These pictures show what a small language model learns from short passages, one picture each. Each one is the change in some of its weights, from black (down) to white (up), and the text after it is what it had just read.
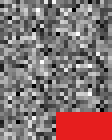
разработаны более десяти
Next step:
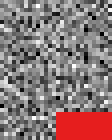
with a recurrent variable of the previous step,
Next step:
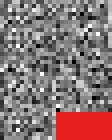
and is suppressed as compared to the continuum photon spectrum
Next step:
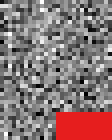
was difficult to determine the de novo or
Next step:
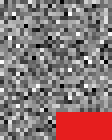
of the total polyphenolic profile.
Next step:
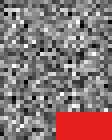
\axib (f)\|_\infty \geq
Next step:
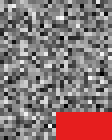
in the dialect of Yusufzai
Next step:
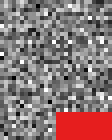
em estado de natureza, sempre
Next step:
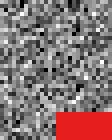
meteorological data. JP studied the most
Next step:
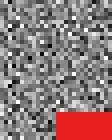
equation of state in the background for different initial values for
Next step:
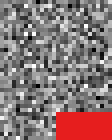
critical for early ASD detection. This study shows the
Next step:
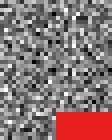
as the percentage of the caged bees
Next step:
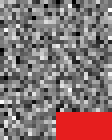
we can recognize that $F(\bar x,
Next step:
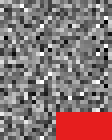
чиққан. Унга кўра
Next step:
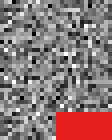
pelo modelo CDE passaram
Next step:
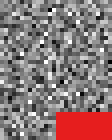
"Human Resources Development, Education and
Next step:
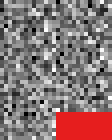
Supreme Court in all legal systems
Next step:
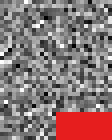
the incident light. A line filter at 543
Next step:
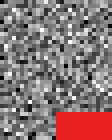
\tilde \zeta_I(x)~,
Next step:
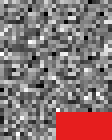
logistic regression model was applied to identify the key factors
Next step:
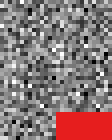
At low excitation powers we observed two characteristic
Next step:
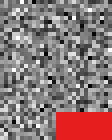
now determined most importantly by the level of a
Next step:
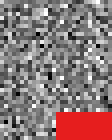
6: For every pattern in the training set 7:
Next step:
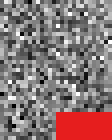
enjoyment, but an abstract one,
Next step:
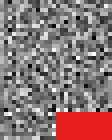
a set of retrieved products for this
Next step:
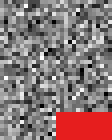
5]. Table 1: Prevalence of
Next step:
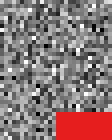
thus 'possessed of power and of
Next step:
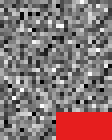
to weaker vorticity, temporarily
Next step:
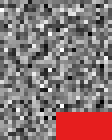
a scaling facilitated the maintenance of information flow
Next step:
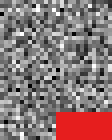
examine the history, clinical, radiological and
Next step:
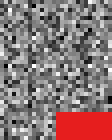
from the participants explicitly for research purposes only;
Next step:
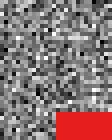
$A=17$ core-nucleon
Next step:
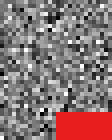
objects in the nearby Universe. Our data show
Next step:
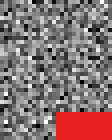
нагляду неможлива
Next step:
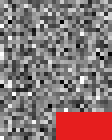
the block division in Section II to explore the continuous
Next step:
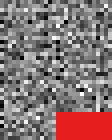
the black hole, $M \sim g
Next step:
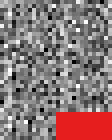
all stemming from the two E$_{g}$
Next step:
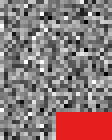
em}_1$ and a magnetic flux produced by the
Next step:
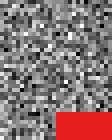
so on. Despite this fact, a new group
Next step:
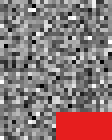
but there should be demonstrable mutual benefit from
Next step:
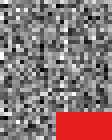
PL spectra shows that dark-states can be
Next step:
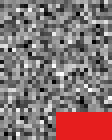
specification related to the 50 Gigabit
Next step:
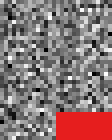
U.K., \break \iBRUN
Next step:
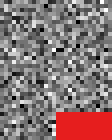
kundan- kun rivojlanishi uchun
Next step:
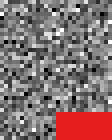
parallel strategies and further complex operations like tensor splitting and
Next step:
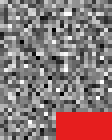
Network (ANN) model in optimizing blast
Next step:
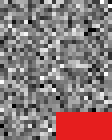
capture execution, technical quality, byte-level
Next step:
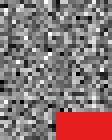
*Anchomanes difformis*
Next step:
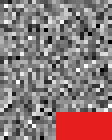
the Ethics of Health Research in Benin under
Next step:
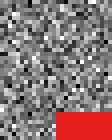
industries and local development. *Procedia -
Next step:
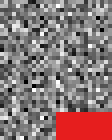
Diagnostic Field Selection under
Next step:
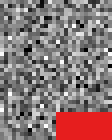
create 3D cervical spine reconstructions
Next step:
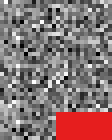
the fact that the data is substaintially
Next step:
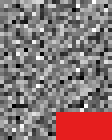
TABLE IV SPECTRUM
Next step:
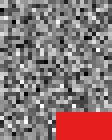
popular tourist destination. Although tourist
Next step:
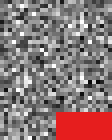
ocorridas durante o período que
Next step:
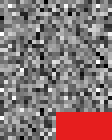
\\ Gas gain & $2\cdot
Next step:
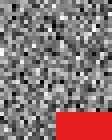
estimate the magnetic moment of the cobalt ion from
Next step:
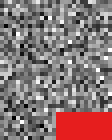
the Roman era, with early settlements
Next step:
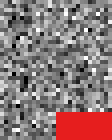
get rid of the risk but it usually comes at
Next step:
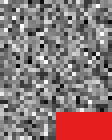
evolve from $\mu_0$ to a value
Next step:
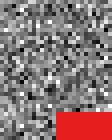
established that the government alone cannot effectively tackle
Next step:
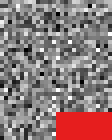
according to overall knowledge level regarding zoonotic
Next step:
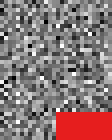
a locally adaptive scheme is illustrated
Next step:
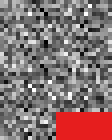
probabilistic behaviour of Quantum mechanics has exactly
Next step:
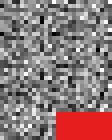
витрати, ФВА,
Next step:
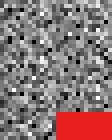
урядовим органам,
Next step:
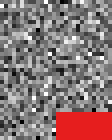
mammanroq ekanligi va uning
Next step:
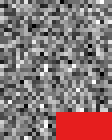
toda a produção de metais e
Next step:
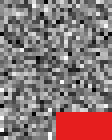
of the tuition of SMA Unggul
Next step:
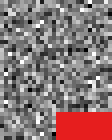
process which converts magnetic energy into thermal energy, such
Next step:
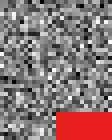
optimal control," *IEEE Transactions on Intelligent
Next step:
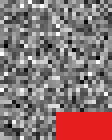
from the modified expansion history and the enhancement due
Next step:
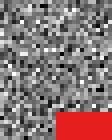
King. The expectations of Macbeth
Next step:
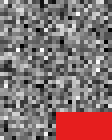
рассматривается «без
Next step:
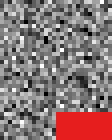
making processes across sectors What are the main policy events
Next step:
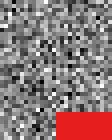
The I-V characteristics of these Si-NC
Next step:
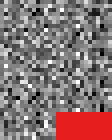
невозможность оплаты
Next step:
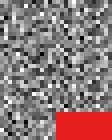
features of the development of innovative processes of mining
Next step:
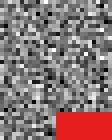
*Bacillus subtilis*, and
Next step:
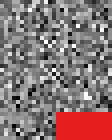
process of thermal destruction of the samples in the
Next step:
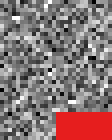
students' motor skills in the process of physical
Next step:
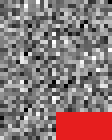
proposed DDB-based attack detection compared to existing
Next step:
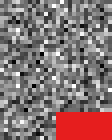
microplate reader. The percentage
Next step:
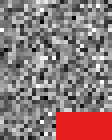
А.В. К вопросу о
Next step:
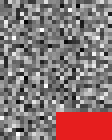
binafsha gulining rangi
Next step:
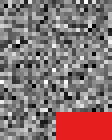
saqlab turish uchun sutkasiga
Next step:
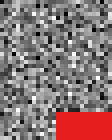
escolhidas entre representantes de instituições
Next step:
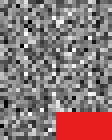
to classify amplitude, but pressing events are now
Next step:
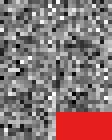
2021 yildagi islohotlar bu
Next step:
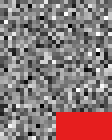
of estimating the unknown variance of noise are shown
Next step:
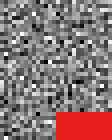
y sueña solo, lo que lo
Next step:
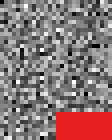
moment of m -sequences takes the value
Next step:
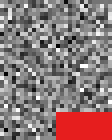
the fields necessary for the MOT operation, the sample
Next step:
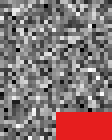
valeurs de l'entraide, de
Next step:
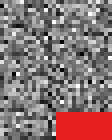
$H_n^{\ p}$ such that
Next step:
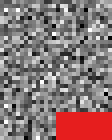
one and a half months. So I started
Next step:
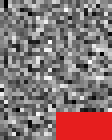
eserlerinde savaş sonrası
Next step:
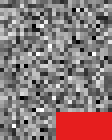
Nancy Vargas, Oriana
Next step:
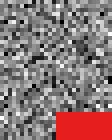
The effectiveness of nutrient management strategies by combining
